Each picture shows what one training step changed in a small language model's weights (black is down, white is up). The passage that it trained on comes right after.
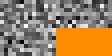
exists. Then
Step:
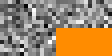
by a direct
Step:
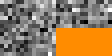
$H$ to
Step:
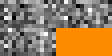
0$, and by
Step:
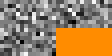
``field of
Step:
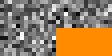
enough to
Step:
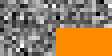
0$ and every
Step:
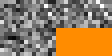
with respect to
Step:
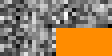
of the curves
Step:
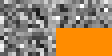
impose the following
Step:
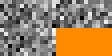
for $t <
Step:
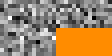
most similar to this
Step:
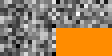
of the generating
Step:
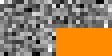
Since $w$
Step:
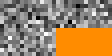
paths, one
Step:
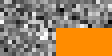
equivalent to the
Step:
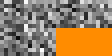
is locally
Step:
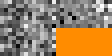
of the linear
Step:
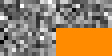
show that the function
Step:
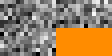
$n$ for
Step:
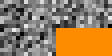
of radius
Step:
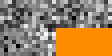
of the matrix
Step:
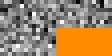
to obtain a
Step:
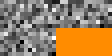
natures of
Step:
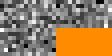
if $Y$
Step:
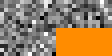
problem. More
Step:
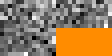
$Q$ can
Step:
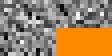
elements represent all
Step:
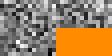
the restriction of
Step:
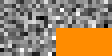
compact curve
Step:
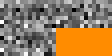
ascent method.
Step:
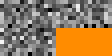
will now show,
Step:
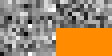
the following problem:
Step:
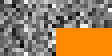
an isomorphism of
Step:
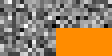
are given. In
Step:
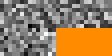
can choose the
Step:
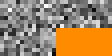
levels for
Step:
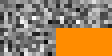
\`a la
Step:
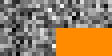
vector of the singular
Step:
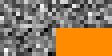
shape of
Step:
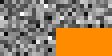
a manifold near
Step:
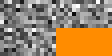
and generalize this
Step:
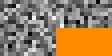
minimum degree
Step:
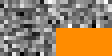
Recall that $
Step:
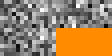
the action of
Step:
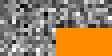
via a
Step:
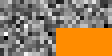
components} of
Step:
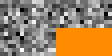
and } \quad
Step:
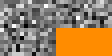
our attention
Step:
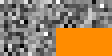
As such, it
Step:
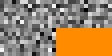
For a more
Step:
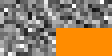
boundary conditions should
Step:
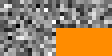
\ x\in
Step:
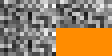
the morphism
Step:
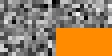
the reserved
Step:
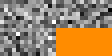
Doing this
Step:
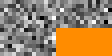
covariance structure
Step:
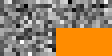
be constructed using
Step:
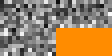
an expression
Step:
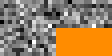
arc length
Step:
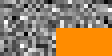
whenever there
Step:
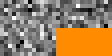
The approximation of
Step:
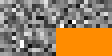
case, all
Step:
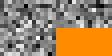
be done following
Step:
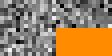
of surfaces
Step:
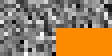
simulations of
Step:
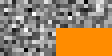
The following is the
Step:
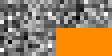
such as,
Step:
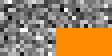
remains an
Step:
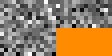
domain approach. In
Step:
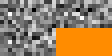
makes the
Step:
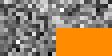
the local restriction
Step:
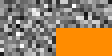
symmetric, but
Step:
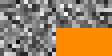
Foundations of
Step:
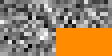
functions, the
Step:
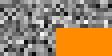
a chosen point
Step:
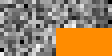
because $\cal
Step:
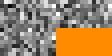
this implies that the
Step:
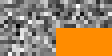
vertices are a finite
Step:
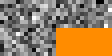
$\lambda$ of
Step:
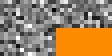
direct and
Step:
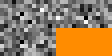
equations of motion
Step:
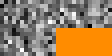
\omega < t
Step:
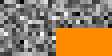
facets of
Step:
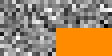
full discrete
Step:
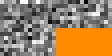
The SSP
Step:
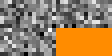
of those elements
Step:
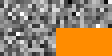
comparing the
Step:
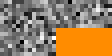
components of
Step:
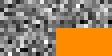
hold for all
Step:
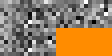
hand, it is
